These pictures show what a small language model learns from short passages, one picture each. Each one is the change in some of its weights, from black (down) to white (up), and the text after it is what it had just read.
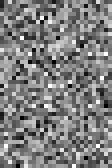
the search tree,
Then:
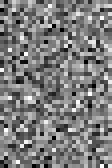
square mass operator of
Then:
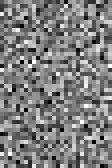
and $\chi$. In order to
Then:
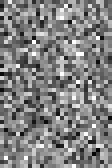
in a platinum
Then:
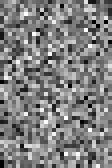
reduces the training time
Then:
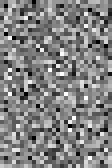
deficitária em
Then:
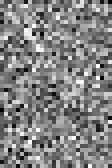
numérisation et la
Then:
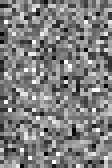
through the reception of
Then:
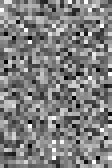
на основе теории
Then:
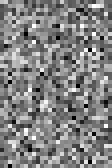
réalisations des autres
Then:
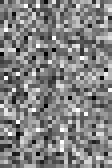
bu ma‘lumotlarni
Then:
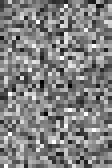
and, additionally, the
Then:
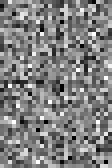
layer, the pairwise
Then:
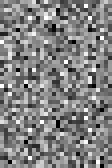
IPA di SMP
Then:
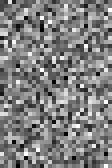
the kinetic Hamiltonian. In
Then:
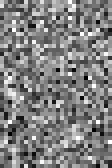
realizou nenhuma
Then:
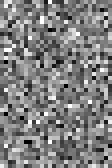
vocablo en particular,
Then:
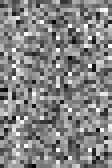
издатель имеет
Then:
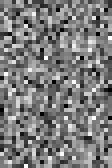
to be very similar for the two
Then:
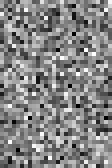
não é dito, ou
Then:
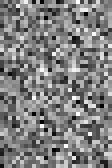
с общественностью:
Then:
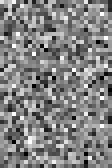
qui n'étaient pas
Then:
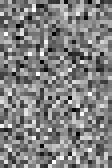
\cite{Ple}. As
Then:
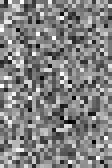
artificial data set that
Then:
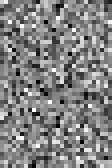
han sido fundamentales en
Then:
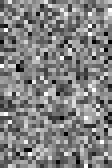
tensors. Each channel
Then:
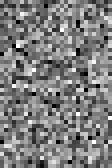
The first example is a perturbative
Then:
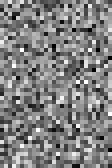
an corresponding embedding for
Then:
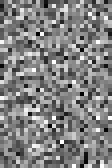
of other relevent variables such as
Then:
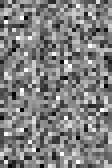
with the help of
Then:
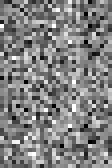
wurtzite phase
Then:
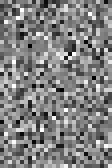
of several exotic
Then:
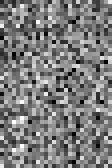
$ZHH$ analysis
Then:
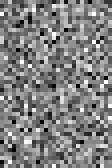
\author{% Mario
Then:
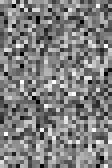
the evolution within a cavity
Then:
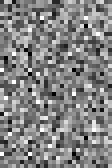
hukum, ada tiga
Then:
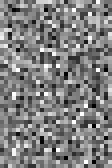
розглядати як
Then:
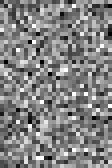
à 29 jours
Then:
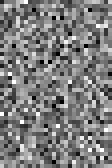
These graphs are often
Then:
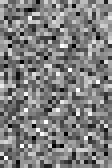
deb biladi.
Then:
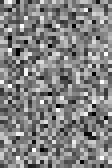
tili darsligida
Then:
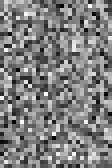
to be a solution of the
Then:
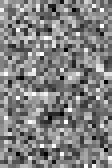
могла оцінити
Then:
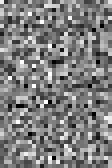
context, the preferred
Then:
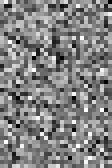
para sí. El
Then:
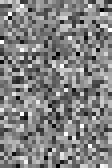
first core finishes,
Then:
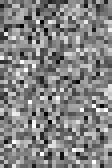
and powerful tool for
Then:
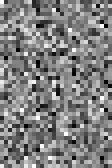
distritos de Paucara
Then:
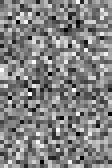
16 times. Therefore, increasing
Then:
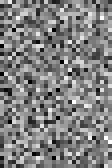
for making available to us
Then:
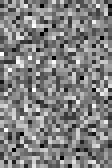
analystes et critiques
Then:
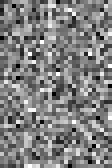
“reverterse de
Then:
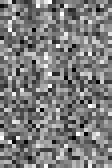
s⁻¹ olarak
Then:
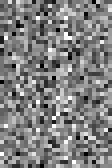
shorter burning
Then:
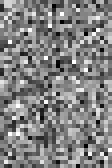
scale anisotropic
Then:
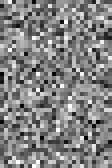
short, disordering and
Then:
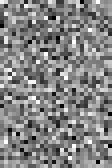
educativos de contenido
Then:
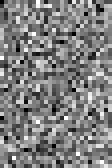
were smoothed by
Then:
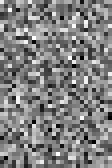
phases associated with narrow
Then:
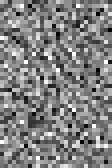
catalogue derived
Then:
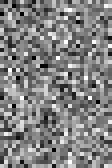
short-term interest
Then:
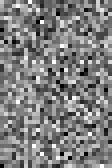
Gaussian random variables.
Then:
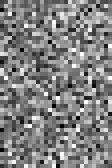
0.25. A constant is
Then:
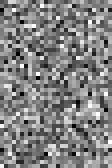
posteriormente, professores
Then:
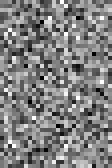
ocean models. \newblock
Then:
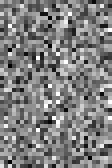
noyob Xorazm
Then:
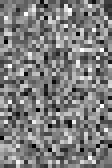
over the three diagrams
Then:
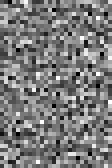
The ordering wavevector is
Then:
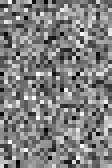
on the same footing as
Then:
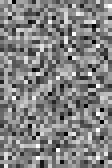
clustering objective. Section
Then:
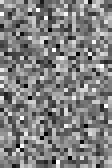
2\lambda_3 v
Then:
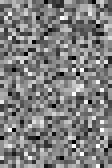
field at finite density is not so
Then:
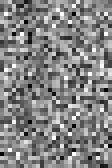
3. Знаете ли
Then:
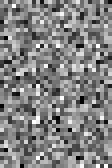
if they do not increase too
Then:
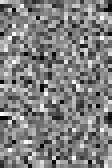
years for at least two
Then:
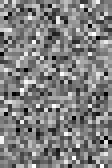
siendo esta disciplina
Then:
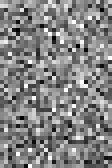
- Yücebalkan,
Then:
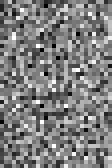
of $f$, allowing us
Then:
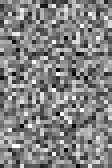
of detected temporal
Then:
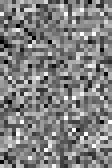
\end{equation} and
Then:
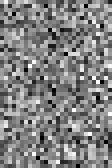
thermal occupation to the lattice
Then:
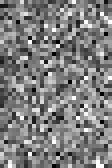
The intrinsic hard
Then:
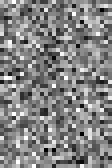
neutralización de
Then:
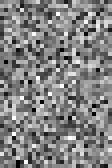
joining all maxima and
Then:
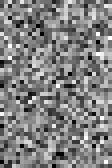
a general dual EKF
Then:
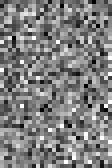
measured the time required to
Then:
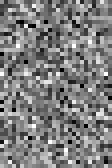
for radiometric corrections,
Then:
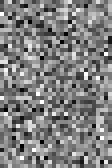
a maximum kinetic energy
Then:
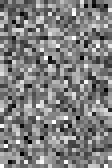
sababli ularni
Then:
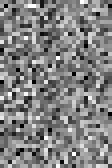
with ${\cal K} =
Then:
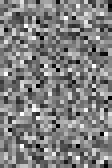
gestacional” no
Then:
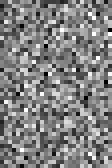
of the metasurface
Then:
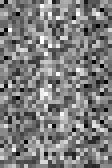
birçok diğer
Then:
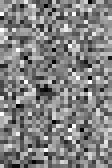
the same \(\eta\)
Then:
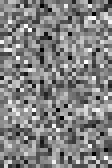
usually employ 2D
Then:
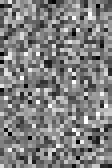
for stars within the S sector
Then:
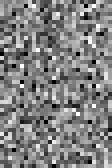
with effective matrix size of $\approx
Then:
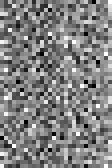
to‘ldirish uchun
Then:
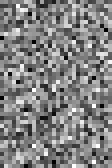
{Localization of the
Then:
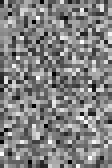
matter interacting with a
